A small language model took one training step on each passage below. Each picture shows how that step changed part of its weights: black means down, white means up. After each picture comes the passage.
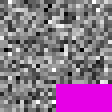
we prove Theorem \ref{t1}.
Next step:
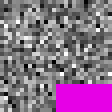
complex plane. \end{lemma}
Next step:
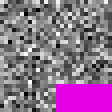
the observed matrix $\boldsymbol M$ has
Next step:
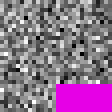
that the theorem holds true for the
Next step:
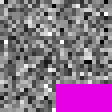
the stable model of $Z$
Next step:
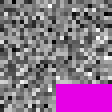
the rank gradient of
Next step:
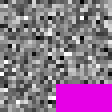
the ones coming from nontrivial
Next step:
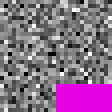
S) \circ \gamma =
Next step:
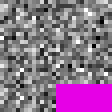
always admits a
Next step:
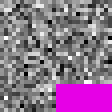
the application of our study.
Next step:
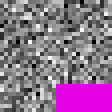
on $A$, and let $\mu$
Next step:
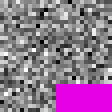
which decreases the effective
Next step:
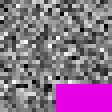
a $1$-morphism over
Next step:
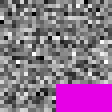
the element. We denote it as
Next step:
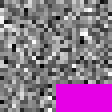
\whbeta_k &\geq
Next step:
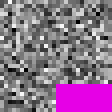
We call it the {\em
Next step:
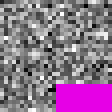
the authors also study
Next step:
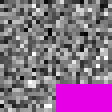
symmetry group $H \le
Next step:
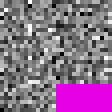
such as tomography and
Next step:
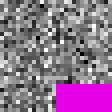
arguments of $\Pi^A$-
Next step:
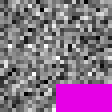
In: Advances in
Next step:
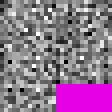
Marshall and S.
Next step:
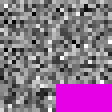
one hand and $\alpha_{\rm R,
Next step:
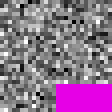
that the corrected solution is
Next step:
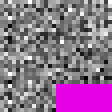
in the case of the whole
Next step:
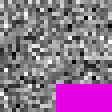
hence that the system of ODEs
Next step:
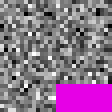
maps are not derivations in
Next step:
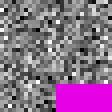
then $\Gamma(\gt q)$ is
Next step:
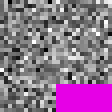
where $\pi_v$ or
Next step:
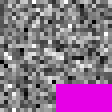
all unitary operators, $
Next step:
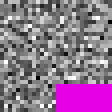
The author would like to
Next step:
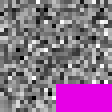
$N_{\ell}$ nodes on each
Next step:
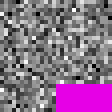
and $u$ be a solution to the
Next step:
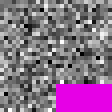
The connected components of the complement of
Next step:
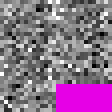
function $\hat{\phi}_\delta$ is
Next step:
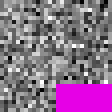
eigenvalues. So $|\iv
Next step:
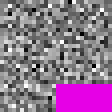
(see Section~\ref{ex4}).
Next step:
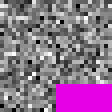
By Rodrigues formula
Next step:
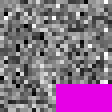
we obtain $$ \|\theta\|_{\widetilde
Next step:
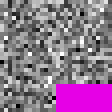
can see that the surface $\Sigma$ has
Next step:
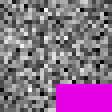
Ricci curvature everywhere and
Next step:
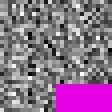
attempt to deduce Theorem
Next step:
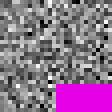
S\cap\rim$ with
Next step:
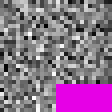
\in J , u \in U ,
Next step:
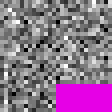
of time integration methods at
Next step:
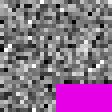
definite subspace $U \subseteq
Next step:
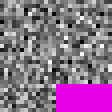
the quantified variable, and
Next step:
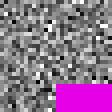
$t\in A$, then we get
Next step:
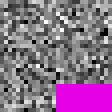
it between times $0$ and
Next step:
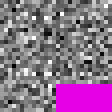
type of a curve $Z$ over
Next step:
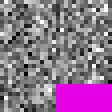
with applications of our theory,
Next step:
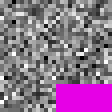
semicircles with center on the
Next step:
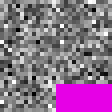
Let $\Gamma$ be the subgroup of
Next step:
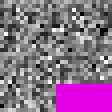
in a graph are $P$-bound,
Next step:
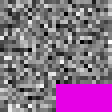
methods such as the MFS and
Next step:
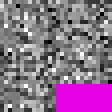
only work for polynomial objective functions that are
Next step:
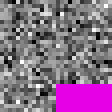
pdf is of the form
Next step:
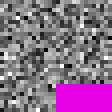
which the spins tend to
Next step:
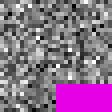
the phase diagram}
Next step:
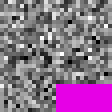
of primes $S$. Then the
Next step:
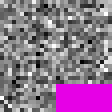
Moreover, when $\phi$ is
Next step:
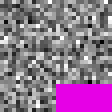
of interception opportunities
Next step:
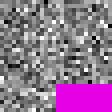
one-dimensional setup without the
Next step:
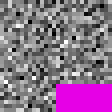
v(t,x)$ is the solution
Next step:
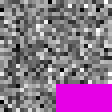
$\Box$ \vskip
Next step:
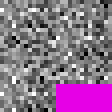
1 \leq i \leq n
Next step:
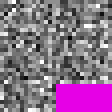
gives a homotopy between
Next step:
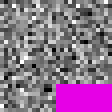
are assuming $X$ to be
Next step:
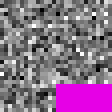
one compactified one (with
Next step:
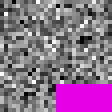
examples of LCK manifolds with
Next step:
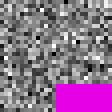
PDE parameter estimation problems. For
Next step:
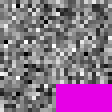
\\ \end{center} Note that
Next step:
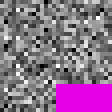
method align well with expected and
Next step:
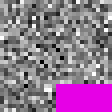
coloring via an extension of
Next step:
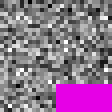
$t$ repeats a
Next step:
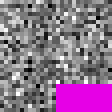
row index sequences $(
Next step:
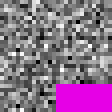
Could the components of a finite
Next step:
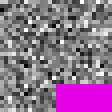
all fixed submanifolds of the same
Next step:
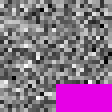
for all $t \ge 0$ and
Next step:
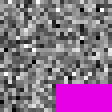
global bounds may be used
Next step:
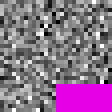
which in turn give
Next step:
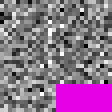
\EndDim Starting from
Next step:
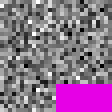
eine separate n\"ahere
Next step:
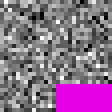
to focus one's attention.
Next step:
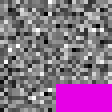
level for different POD and
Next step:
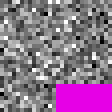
& \textbf{Jump level
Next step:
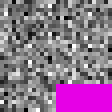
basis of crossed
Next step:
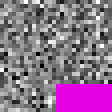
where they do not explicitly give
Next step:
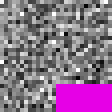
Similar to the proof of
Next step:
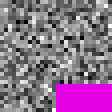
the standard Gaussian
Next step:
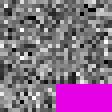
$\boldsymbol{{\Gamma }}_{f;
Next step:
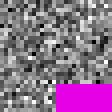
${\cal A}$. It is a well
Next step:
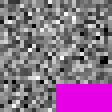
For some index set $I$,
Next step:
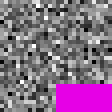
$$ which is in the module of
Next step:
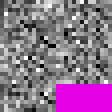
consists of all even elements of
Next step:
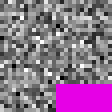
that is, a primitive with
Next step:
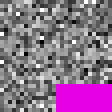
order to proof the approximation theorems.
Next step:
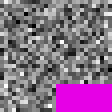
given by ${\mathcal C}: E
